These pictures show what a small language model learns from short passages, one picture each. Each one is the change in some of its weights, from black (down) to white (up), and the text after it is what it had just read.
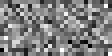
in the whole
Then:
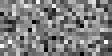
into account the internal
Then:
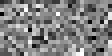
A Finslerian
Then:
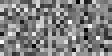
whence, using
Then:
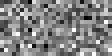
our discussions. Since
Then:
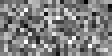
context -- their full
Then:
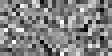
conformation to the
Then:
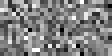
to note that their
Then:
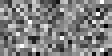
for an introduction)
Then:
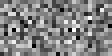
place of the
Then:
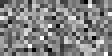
such as the photon
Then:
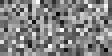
we demonstrated to be
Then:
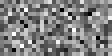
same absolute
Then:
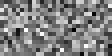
the set of homomorphisms
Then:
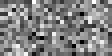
some Coxeter
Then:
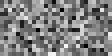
formula $A$ is
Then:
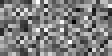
they are close to
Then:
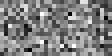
relative frequency with which these
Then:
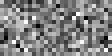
be the ideal of
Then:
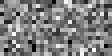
Dublin} \\
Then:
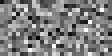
In case (iv),
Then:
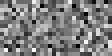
where $f$ is
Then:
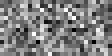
as it traverses
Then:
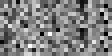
set of all functions
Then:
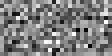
simulations. Therefore,
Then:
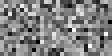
increasing the \HI spin
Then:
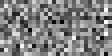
parameters. Since the
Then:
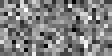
adversaries first identify
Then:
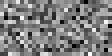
in eq.
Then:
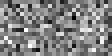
in particular one of the
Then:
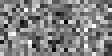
requirement of perfect
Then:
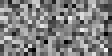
and introduce functional space
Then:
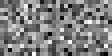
is used to propagate
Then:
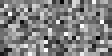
estimated statistical
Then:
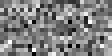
hence it is a smooth
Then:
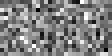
which in particular has a
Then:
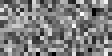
the implications of
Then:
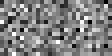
*Journal of
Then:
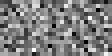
of $G$
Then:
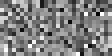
from Poisson and
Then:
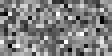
end up with an
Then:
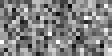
conditions of the previous
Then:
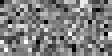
FP depends on the
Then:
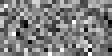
vector $X$ satisfies
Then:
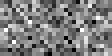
for instance to the
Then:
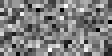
$K$-algebra and
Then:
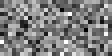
reads, in the
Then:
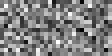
displaying user
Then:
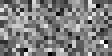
the quantity of
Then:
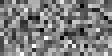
models $ T_s
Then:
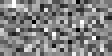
q} \lambda})
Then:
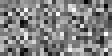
need to take the
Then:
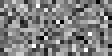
event horizon,
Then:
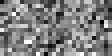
Picture of
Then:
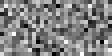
uniform, this implies that
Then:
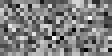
in the left panel of
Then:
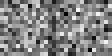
and is supported by the
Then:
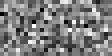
k}^K {\sqrt
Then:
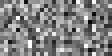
data products produced
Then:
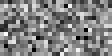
nothing but the
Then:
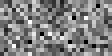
for the numerical simulation of
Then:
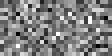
is, relating
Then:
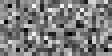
satisfied in all interior
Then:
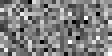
ourselves to
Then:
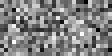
only the PL
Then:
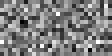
ranges, including the
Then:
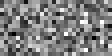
systems (d).
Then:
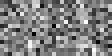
of which is locally
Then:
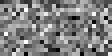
The zero field polarization strongly
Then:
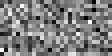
two spin 1/2
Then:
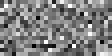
characters. We
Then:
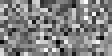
by unitary quantum
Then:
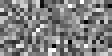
from below, we note
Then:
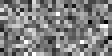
the approach in the elliptic
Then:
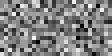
concept is the
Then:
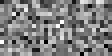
In fact, the series
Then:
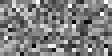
since $P(2
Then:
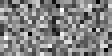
and BaO
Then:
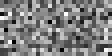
a much better shape.
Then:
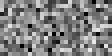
$\tilde p$ is
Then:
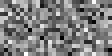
from this analysis, since
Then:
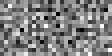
\simeq M_2
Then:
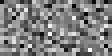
Here $m$ is
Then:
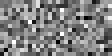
thus the index may be
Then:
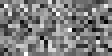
observed in this material
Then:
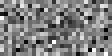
candidates are
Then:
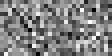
new in the sense that
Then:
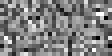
verify} that
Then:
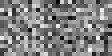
that the upper curve
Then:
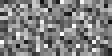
an approximate solution of
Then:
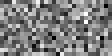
while preserving the properties
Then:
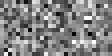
sections of the bundle of
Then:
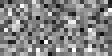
two-point function and
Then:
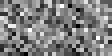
little power
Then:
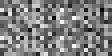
that the error terms have
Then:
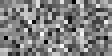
thus is an isomorphism.
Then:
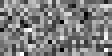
prior distribution.
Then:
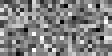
the superiority of
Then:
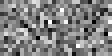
property was introduced by
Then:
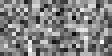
source of systematic
